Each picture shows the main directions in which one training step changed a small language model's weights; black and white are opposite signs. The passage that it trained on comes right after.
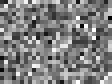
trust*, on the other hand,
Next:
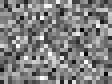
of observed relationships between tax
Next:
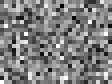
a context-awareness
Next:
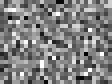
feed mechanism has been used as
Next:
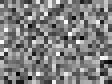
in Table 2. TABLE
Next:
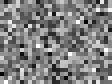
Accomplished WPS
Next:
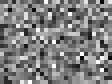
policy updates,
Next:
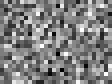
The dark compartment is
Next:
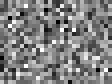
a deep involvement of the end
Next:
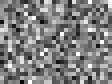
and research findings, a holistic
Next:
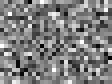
this figure jumped to
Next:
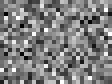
global press presents
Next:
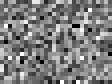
very competitive price.
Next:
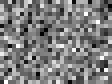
and needs: What
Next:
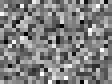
structure was observed for the offset
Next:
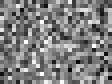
as opposed to the
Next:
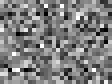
this essay is to
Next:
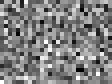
patterns. 3 Extend
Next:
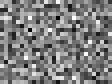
on the PRISMA
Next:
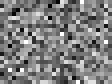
makes sense to ask
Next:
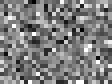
Kennon, W-R
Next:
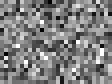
day or equivalent to
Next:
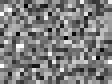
(Grabbe and
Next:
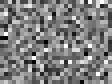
which is included in the
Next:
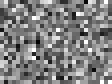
on ten questions presented to them
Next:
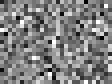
may be looked upon from
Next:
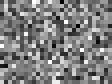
to extrapolate to predict
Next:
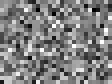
statements. Figure 7:
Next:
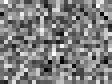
trees iteratively.
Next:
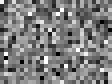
and validation loss comparison
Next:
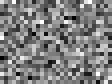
as improving the quality and
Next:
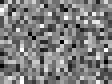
is coherent with my
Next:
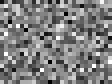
levels which are critical for
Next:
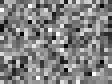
Table 1, approximately
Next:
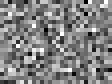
on the territory of
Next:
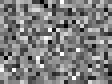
results indicate that thrombotic
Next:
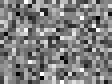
the composite coating was reported
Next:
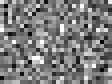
are being undertaken across
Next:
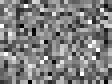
checks the VR
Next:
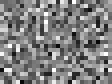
the key signal-processing
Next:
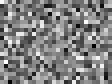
of central bearing
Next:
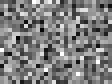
to know strain features
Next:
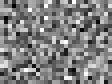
the Labs is to
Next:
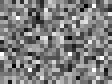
METHODS Figure no
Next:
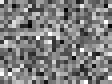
listened to a
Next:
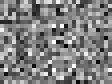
radius that changes as the Z
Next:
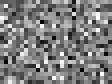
2.00 reported by Assam
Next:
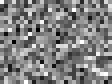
in DL methods. They explain
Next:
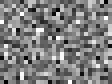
Project by Lúcio
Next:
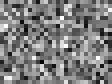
is called a *minimal
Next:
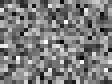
the Glacier Thickness
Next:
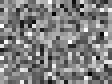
the fraction bound to
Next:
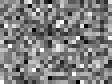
few solutions to the problems
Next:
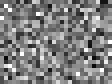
air traffic management
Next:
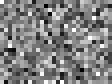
of their teaching practice.
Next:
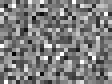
the fact that most of the participants
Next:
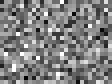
queries and conforming
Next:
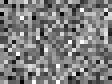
drug delivery systems such as
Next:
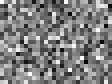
or several functions in the
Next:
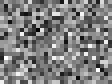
proposed to adapt M94
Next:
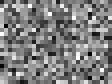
example, integration of a
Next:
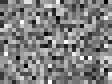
distribution of deformations on the
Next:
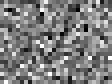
reporting. However, the
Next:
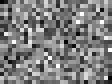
more users and increasing
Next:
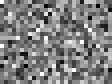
of these methods incorporate the
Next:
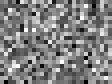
It also recommended that the
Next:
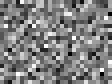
Examples 20.1,
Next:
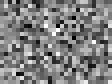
trained panellists.
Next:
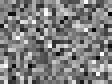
understanding of the chosen
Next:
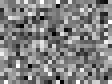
stream, for which there is
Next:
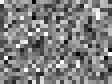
of applied and computational
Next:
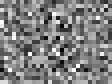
but the barriers to
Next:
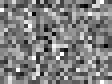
reform unit should be used to
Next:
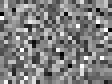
género y edad en
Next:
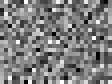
by both native and NIS
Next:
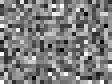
environment. Li-ion
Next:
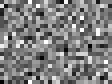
observed in the eastern
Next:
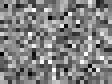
called `ggBrain`
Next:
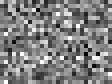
to a determined destination.
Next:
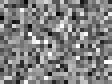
biomass with steam,
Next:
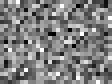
categories of information
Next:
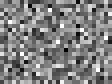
with decreased immunity,
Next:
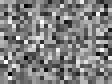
a new system for identifying,
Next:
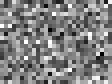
change detection task as the
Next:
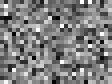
в новом
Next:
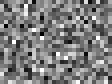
divided as follows. In
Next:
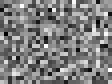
the linguistic rating
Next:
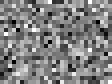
often a loss of interest in
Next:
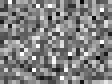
(\text{thickness of
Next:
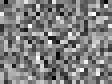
thing, stuff,
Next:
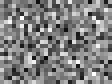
(Fig. 1), which should
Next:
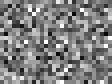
contrast to the legal
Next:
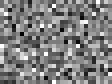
respondents displaying higher
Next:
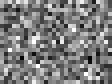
the subject reaches the
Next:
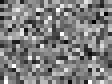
learners of any age are provided
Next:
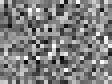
These values are comparable or
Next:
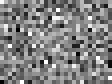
facilitate interaction across various
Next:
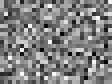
mm that can shape according to
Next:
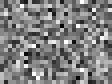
number of people who speak
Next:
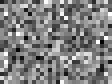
involvement in the necessary life
